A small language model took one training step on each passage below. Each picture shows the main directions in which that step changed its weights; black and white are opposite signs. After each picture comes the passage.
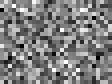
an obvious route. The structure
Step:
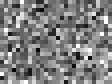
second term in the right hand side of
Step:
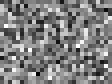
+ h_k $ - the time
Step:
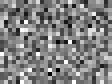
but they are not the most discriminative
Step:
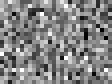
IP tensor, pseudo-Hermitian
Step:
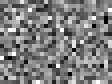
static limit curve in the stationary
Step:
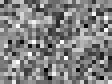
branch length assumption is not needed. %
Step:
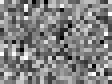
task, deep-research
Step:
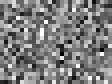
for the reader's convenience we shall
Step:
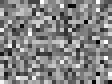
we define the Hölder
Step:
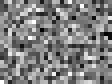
edge[pos=.50, above]
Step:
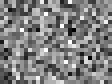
Finally, in the 1509
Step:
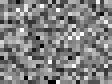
, \end{align}
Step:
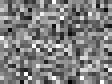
a planet-forming disk}",
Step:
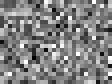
many applications, this single class interpretation may
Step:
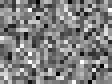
the transition between the scattering on
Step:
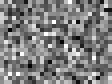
in oblate or prolate
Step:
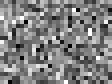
constant and equal for all the agents and
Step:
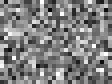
$ is the Bose-Einstein
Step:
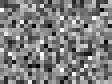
to deduce that $S$ has again
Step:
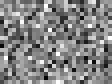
noise, which has been improved
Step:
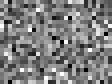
procedures were performed, shown
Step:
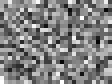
\delta\boldsymbol{u}) &
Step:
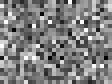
surface to the projectivization of the
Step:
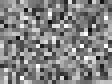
real-analytic the coefficients of
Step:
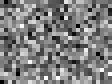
distance between any distinct $x,y
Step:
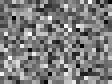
proof of the statements of Section 3
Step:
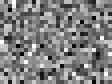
crystal for the design of quantum sensing
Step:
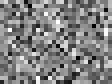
of statement~(\textit{b}) of
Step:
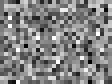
\cite{PD}.) For
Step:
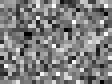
a sum over plane waves. Taking
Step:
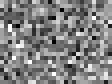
planets are listed in Table
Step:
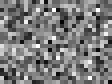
Hamiltonian, and so, independent of
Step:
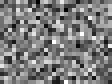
the density of localized states at the Fermi
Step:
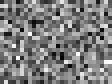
$u$ satisfies the equations in
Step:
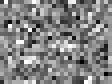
The dotted line represents the classical steady
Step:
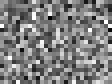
discrete spectrum appears in the form of
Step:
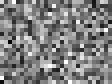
the preferred direction(s)
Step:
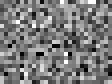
The total number of mesh points is
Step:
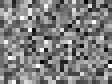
$\varphi=0$, the
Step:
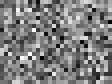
the content itself, and can be
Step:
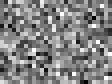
shows a separation between countries with high
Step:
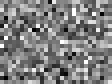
is enough to observe that, by
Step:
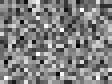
the expected background as well as upper flux
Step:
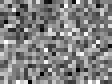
(for which perturbative calculations do
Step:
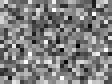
quantum gravity. Moreover, the models
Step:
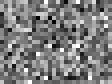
by locating possible extrema using classical
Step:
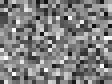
variation of the reflectivity
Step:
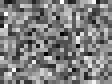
The resulting crystals with oxygen content near
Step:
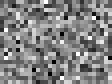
field in mind. The
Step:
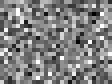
is available in current codes. Note that
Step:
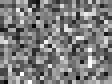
the solvent concentration profile that is
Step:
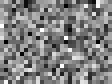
and\ \bibinfo {author}
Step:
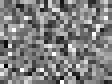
sets. For an open set, this
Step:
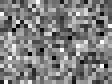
surely determined by the restriction of the
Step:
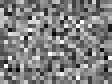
for a function $u\in
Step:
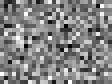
of Chern-Simon terms is
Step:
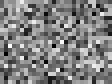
is selected to be at a higher resolution
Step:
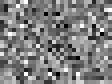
half-lives of their parent
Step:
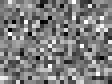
\cite[Lemma 1.11 and
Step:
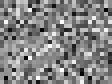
in a crumpled sheet is
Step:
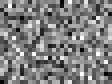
[color=blue, forget
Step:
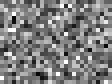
collection of dyadic intervals containing
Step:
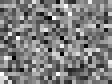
Section $2$, we recall some basic
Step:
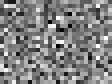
$\kappa$. Here we see explicitly some
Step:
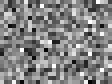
the motion is ergodic,
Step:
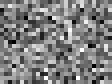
Lie algebra $\mathfrak{h}$, for
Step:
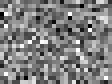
previous problems via the penalty
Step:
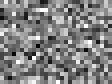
variables $\boldsymbol{\Gamma}$ and
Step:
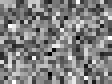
at most $2k$, it is
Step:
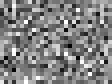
in $\omega_b$ for
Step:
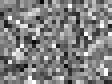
the interlayer coupling in vdW
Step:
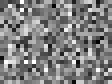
$\hat{W}$: On the one
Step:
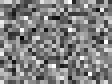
\ge 1, \text { for
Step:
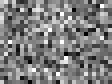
of these simulated values with the asymptotic
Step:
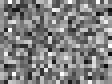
\\ \left( U\otimes
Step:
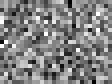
distinct arms; they can be
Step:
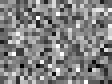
a Sobolev space of differential forms.
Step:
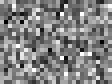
for training with imperfect
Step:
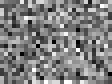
different model of cosmic ray propagation.
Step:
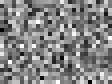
$E_z$ is also the
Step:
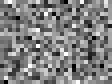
the left) and global sparsity
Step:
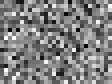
\begin{equation} \displaystyle
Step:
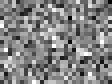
variables as required, the result can be
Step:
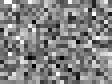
depot. The ultimate set
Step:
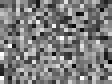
the amplification(corresponding to
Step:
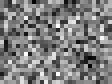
within the Einstein-Hilbert
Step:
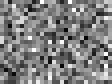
contains $P'$ (possibly
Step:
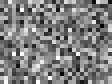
the category of separated or complete essential modules
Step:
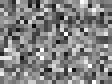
to the fact that there not exists a
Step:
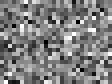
with it the so-called
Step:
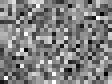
do not adhere sufficiently to form
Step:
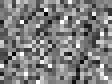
consistent with the symmetry of the
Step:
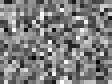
* & Helge Heinrich
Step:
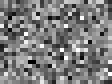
errors can be well estimated by
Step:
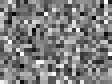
flap, due to the lateral
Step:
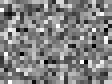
have logarithmic slopes of 1
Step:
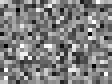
$0\neq A \suse
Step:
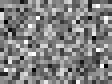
counter spin currents such that the total
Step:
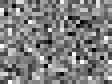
for all $h$ in
